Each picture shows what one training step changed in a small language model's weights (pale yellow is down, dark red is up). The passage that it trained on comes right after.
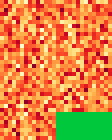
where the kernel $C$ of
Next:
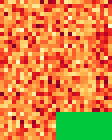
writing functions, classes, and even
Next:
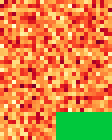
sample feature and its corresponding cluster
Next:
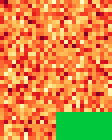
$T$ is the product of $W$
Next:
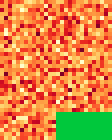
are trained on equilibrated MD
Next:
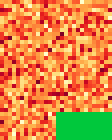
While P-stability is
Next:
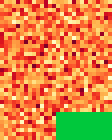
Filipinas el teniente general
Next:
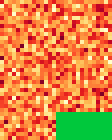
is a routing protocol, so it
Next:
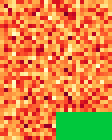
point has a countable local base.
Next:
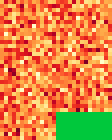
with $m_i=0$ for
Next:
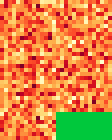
$1\leq j\leq p$. If
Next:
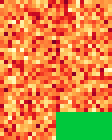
example, we show that the minimum
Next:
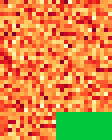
all the $q_c$-curves
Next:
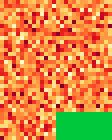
The REBO potential shows similar
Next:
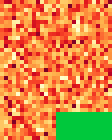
vertex model subfactors, thereby
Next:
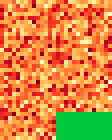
impurity Hamiltonian
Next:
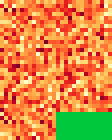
joy kabilarni hisobga
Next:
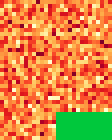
the primitive idempotents
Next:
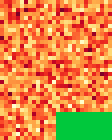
choice of $r_b$ depends
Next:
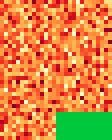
involution $*$ and identity of
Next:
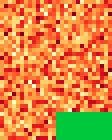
completeness and identify its range of
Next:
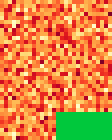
at learning to generate novel
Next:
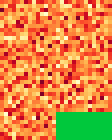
zwischen der IT und den
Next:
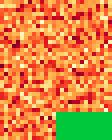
matnlarda pragmatik
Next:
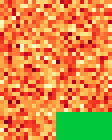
2017. Entrevista ao
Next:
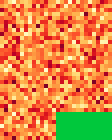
tajriba va ichki
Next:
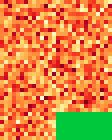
ve 1.6 cm olarak en
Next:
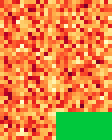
fan} of $\ca$ therefore correspond
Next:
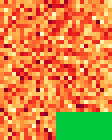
I would especially like to
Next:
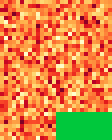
Newtonian time is a
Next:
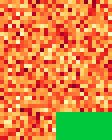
local \gls{DER} in an
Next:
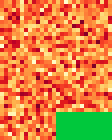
original matrix in its finite part. A
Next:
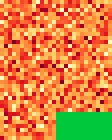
for small or incomplete data sets.
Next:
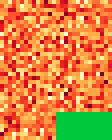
some very small droplets of a
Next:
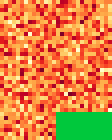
For the comparison, we selected
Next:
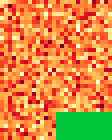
only of the empty word if
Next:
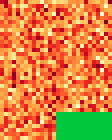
columns are increasing. An
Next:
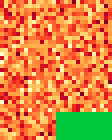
tener la oportunidad de
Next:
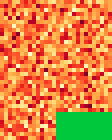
V $$ of $V$ such that:
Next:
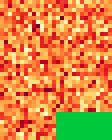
the regression models is well specified.
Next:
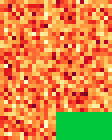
inequality $ \varepsilon^{A\setminus
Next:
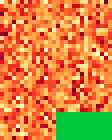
S\\ +\infty, & \text{if
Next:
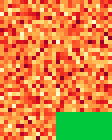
Presă „Moldpres”,
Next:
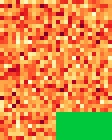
cannot exceed the residual
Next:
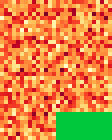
va iqtisodiy siyosatning
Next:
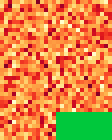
(although the practical methods
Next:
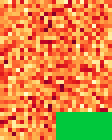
user and follows every user's QoS
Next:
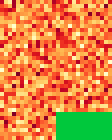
placement with replication for Load
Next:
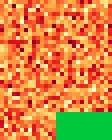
al cuerpo: pues
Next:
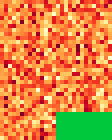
Barcelona, Spain\\
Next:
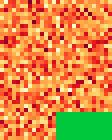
engagent l'entreprise dans
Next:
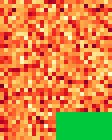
displays scaling behaviour,
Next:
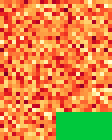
of Judaea in the First
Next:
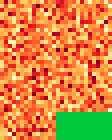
is given by $$\Delta S_g =
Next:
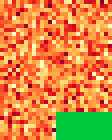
the maximum likelihood
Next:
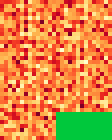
é que muitas pessoas não
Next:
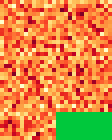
del reintegro laboral,
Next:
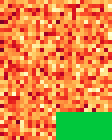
possiamo definirlo una
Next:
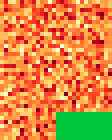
two generators $g'_1
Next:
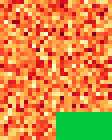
separable over $k$, so $\mathcal
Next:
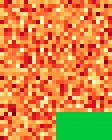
each integer $j\geq 0$ such that
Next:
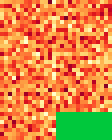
an empirical parameter associated to the
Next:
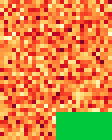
Halidias \\ University of the
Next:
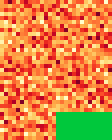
Judgment of 20 April
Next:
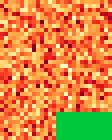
size) were recorded using a
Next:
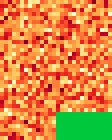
been even higher, above a certain
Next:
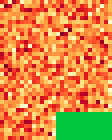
blow-up time of the mean
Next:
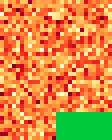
qurilishi yoki obraz
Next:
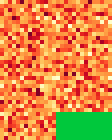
\subseteq X$. If $A
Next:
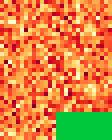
decrease, however, no gap
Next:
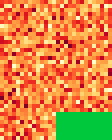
imamına göre haram
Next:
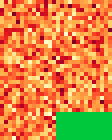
We make a least squares
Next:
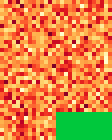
cubiertas de hierro y
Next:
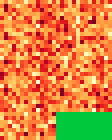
diagonalizing a large matrix we will
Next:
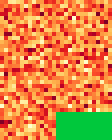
para outros órgãos
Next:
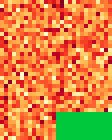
Riemann surfaces of genus
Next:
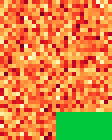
the Sobolev norm of the extension
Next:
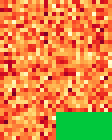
there is of a different nature; see also
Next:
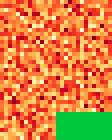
we give Proposition \ref{Hi}
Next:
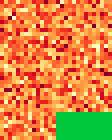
mentón pequeño e
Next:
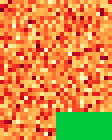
x'$ satisfies three identities and that
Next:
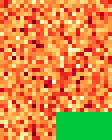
are true for $w$ and $W$.
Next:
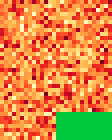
beam particles, in the attenuation
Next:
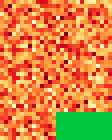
noting that our result is applicable to
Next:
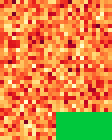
\indent \begin{figure*}[!t]
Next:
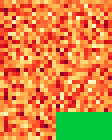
direct similarities with classical
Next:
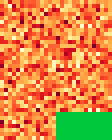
der Metallakkumulation
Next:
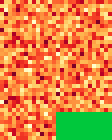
persona, de un equipo,
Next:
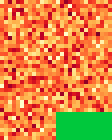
\displaystyle \,\,\,
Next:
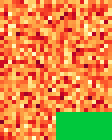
well-known. We include it with
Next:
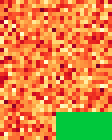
In the default version of the
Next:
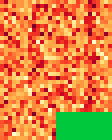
\begin{equation} \delta p_l =
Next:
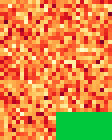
is the Sasakian space-form which
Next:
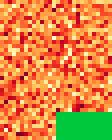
be at all productive if at one point we
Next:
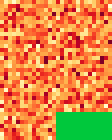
in un'ottica multipolare,
